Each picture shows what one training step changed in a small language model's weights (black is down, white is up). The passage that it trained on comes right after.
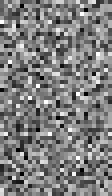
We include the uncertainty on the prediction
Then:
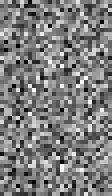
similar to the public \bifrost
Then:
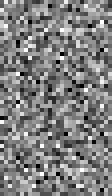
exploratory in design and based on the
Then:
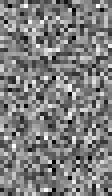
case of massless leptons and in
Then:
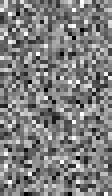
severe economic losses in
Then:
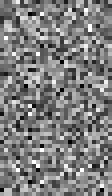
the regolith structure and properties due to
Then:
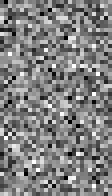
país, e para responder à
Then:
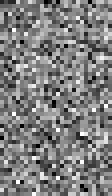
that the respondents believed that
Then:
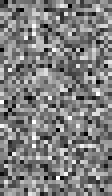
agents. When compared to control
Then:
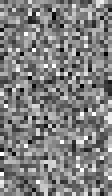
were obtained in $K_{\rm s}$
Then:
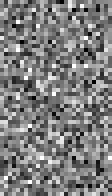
va mahbuslarni sotib
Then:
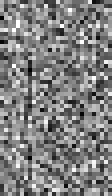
performed laboratory procedures. Author
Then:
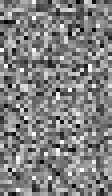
teachers from public schools in
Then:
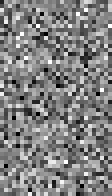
sportchilarning maxsus
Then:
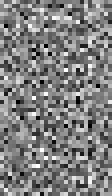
frustrated AFH model on the
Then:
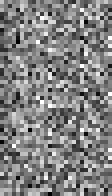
estándares para la evaluación de
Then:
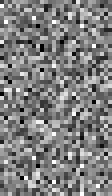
ao longo do tempo.
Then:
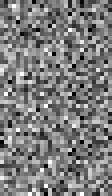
To summarize, the meson and
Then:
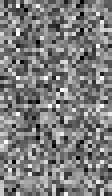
and only the critic label
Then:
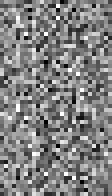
does not validate performance on client
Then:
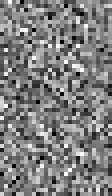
in the $DK$ mass distribution but
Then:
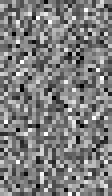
available through the website and
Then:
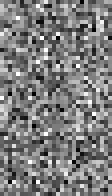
and parametric studies were needed to determine
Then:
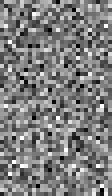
the use of an explicit FEA
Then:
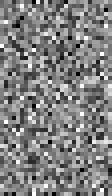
with human serum showed a significant shift
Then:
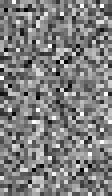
from $\lcii$ to a
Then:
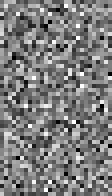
the NO-VFM method with
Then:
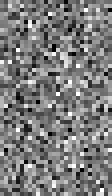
for the events of the sample adopting
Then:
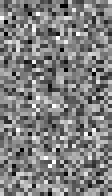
authentication experiences. We
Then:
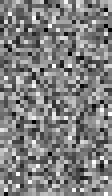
which the disorder is relevant. The properties
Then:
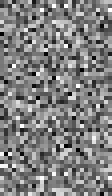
observations at around $\lambda=$
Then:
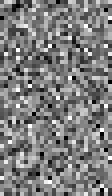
to the increasing dominance of a single direction
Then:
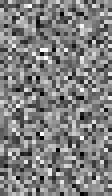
supplementary information} and became less
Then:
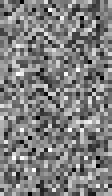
ko'nikmalar olishlari,
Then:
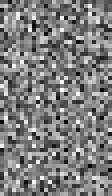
pelo SUS, e se
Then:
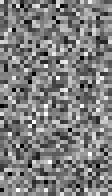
and locating the minimum number of possible
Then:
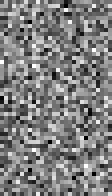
playas. Debido a su
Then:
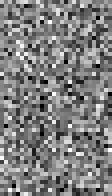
Bu esa uzoqni
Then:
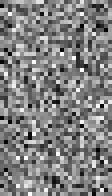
Furthermore, a gradient descent
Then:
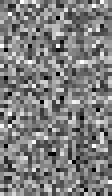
mostly cancel each other, and
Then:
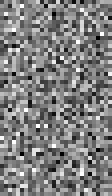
pequeñas piezas que
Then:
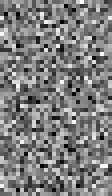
statistical analysis and wrote the
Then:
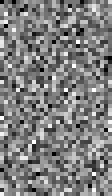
This last is the most accurate,
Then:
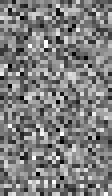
vanishes. Indeed, such
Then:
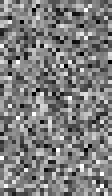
mosquito bites when they
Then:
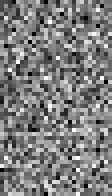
the same time, increases the risk of
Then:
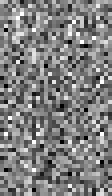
is a measure of proximity between the
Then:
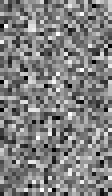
due to the persistence of regional
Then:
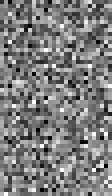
the identified Hamiltonian. This is because
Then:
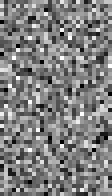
was prepared according to equation
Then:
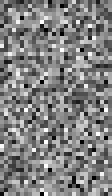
Iran Cultural Heritage
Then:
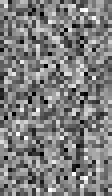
hipóteses e
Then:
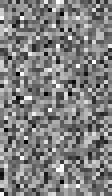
Bădila (Valea
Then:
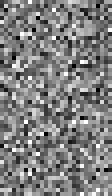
ham mumkin edi.
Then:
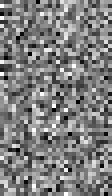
the existing energy supply.
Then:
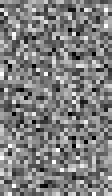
presence of constraints are briefly
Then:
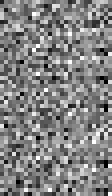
does not contribute to the function of
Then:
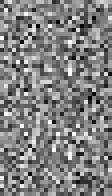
e uma ameaça’ pelos
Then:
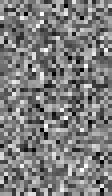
many parts of Nigeria and the
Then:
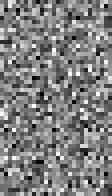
fizik va mexanik
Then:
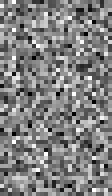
können medizinische
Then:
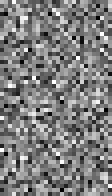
auréolé de gloire
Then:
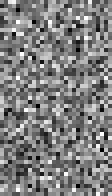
The scores corresponding to the strategies
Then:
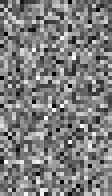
vapour. 138 Along with
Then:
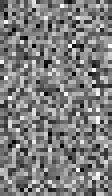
*S. mitis* using
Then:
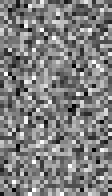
ҳисобга олинади.
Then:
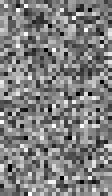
Philology. Musicology],
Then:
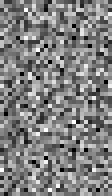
2.6. Statistical
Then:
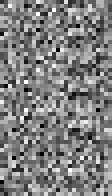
biron bir harakatni talab
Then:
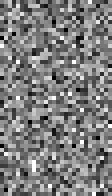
than spectral) form; more details
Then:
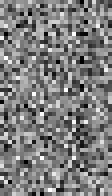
on much larger scales, one must consider
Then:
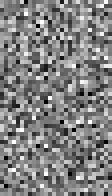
Physische Sichtung
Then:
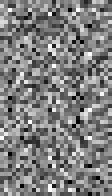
МГТУ ГА,
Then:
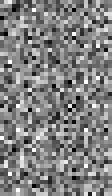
case [65], total variance term
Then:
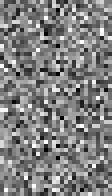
see them. Bases that are
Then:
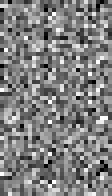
A. ROXAS,
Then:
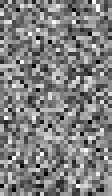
Umumiy psixologiya
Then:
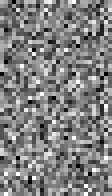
The annihilation operator
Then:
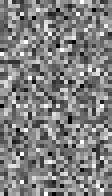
and translators, connecting
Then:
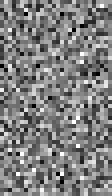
a Google Chrome o
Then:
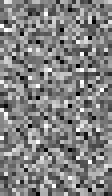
arthroscopic ACL
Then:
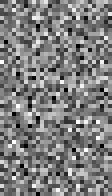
their own profession”
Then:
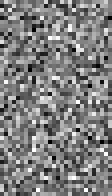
ashen scales that accumulate
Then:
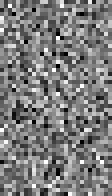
and invisible. But I have
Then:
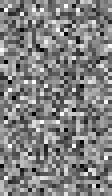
tasks as long as trained on
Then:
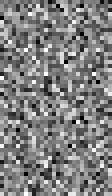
in a polycultural and
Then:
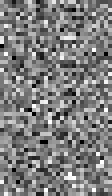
diagrams of the type shown in
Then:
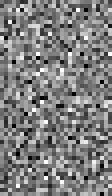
the shortest paths searched
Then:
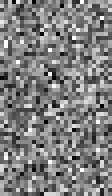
at low temperatures, and for the
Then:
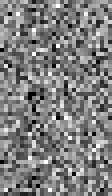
wide) and includes the
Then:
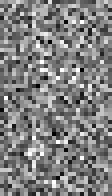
estimated finite-size pairing
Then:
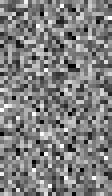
in Japanese Type 2
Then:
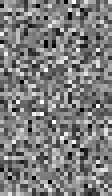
terma jamoasi,
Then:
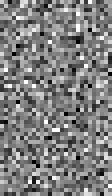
which 160 ADRs were observed
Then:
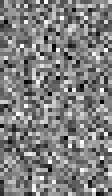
through the construction process. Here,
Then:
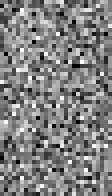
va Mavarunnahr
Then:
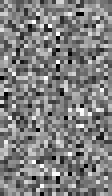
and every project is entirely
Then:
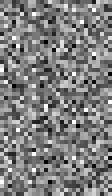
views of valves). The heart
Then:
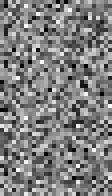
технології та
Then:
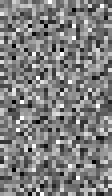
| HCC vs. others |
